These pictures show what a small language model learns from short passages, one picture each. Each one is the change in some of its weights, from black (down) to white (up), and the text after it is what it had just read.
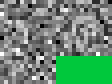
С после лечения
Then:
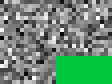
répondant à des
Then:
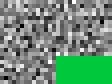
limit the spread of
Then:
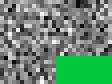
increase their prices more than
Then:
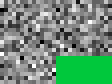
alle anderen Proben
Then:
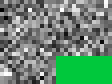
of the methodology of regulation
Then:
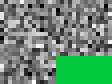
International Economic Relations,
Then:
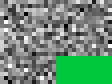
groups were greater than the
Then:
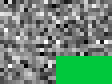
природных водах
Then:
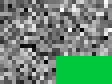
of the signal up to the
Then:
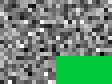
6. Орлов
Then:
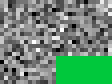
services. Suppose that
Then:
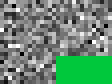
освіта. Comparative analysis
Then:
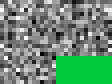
активно участие в
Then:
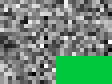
be considered as a predictor
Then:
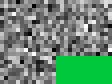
words, work stress arises
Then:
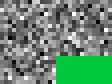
in the worst
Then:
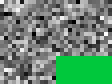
da recuperação quanto
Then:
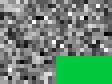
que a escola não pode
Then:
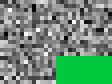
lockdown could have
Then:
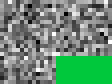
all kinds, and people
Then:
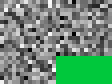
of data and to program
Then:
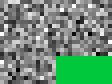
be used for maintenance
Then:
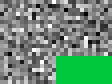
не пов’язані
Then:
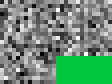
with emphasis on the
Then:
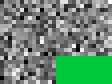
wij met deze
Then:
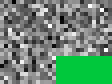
is silhouetted
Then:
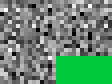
difficult (in energy terms)
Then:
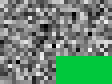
fluxo foi o
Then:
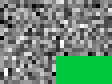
New Delhi,
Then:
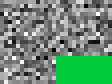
experts in Mathematics
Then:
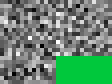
Pin-wise power distribution
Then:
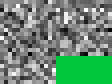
in **Table 2** whereas
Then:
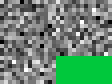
Institutional Ethics
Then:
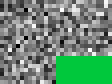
of the right flank
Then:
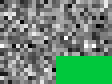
between organizational commitment and
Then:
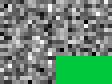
надобностью... но
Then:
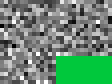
qo'yadilar va
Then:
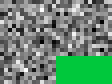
noi materiale prin
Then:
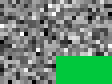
percibidas, los
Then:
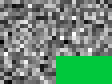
attacks such cyber
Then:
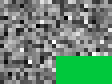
to'liq shakli
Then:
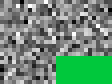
butyrate, and
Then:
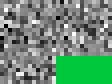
not too acidic or basic
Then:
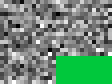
específicas e se adaptam
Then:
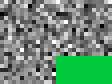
yo‘li ekanligini
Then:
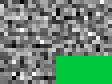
акцентує на
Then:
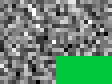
mundo consumido por el
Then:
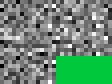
para utilizar essa
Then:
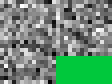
means of dimethyl
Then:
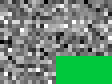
ta‘sir qiluvchi
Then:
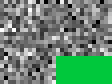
Regarding Youth"
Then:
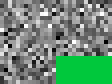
a different value even in the
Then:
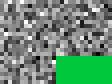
relationship between window display
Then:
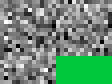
Poetics of the Open
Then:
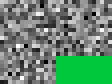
*problem based
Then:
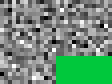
mg/kg in
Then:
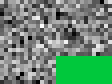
ya da böyle bir
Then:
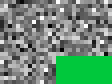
language represent one of the most
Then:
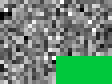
faint yellow
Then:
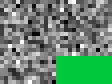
responsibility method still plays
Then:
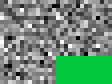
this research study. Table 2
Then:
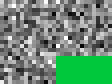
pandemic known as COVID-19
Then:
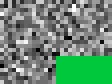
participate in the trial
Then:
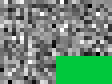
то же время, при
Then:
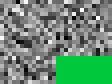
found in the Old
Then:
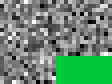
questionnaire for teachers' experiences
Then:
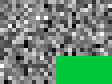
pristine bottom
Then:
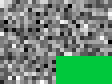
improved performance for predicting
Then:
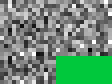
and the development of new
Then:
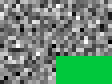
based on social sciences and
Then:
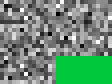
ordinariamente por
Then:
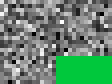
Decree of the President
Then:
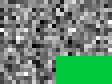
prioriza a qualidade de
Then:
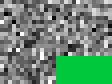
psychological life. It is
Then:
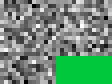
form of assessment in which the
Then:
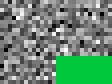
premature death from all
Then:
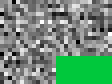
presentes na natureza
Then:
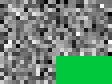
a Monte Carlo
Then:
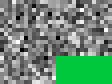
in zichzelf de
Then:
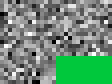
is low, it first
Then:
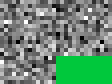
mechanical properties in the
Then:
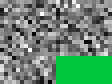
je da rad bude
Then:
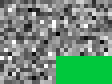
regardless of the structural
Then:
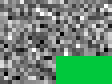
формы речи и в
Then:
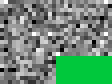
the transport route alternatives
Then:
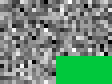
OF FATHER:
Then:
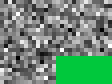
enhanced audio signal
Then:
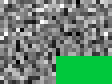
and Requirements Technology
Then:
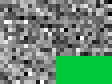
этих функций управления
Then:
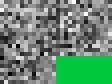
1$. Then the
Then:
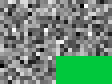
blackish colour in
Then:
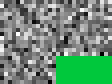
kernel, directly affected
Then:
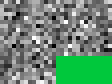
psixologiya va
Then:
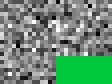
“I”. Initial
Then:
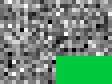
Cha – President of
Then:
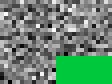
(DL) is one
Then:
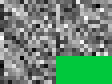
a la de la propia
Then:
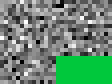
broad range of technological tools
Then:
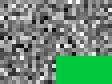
данной статье
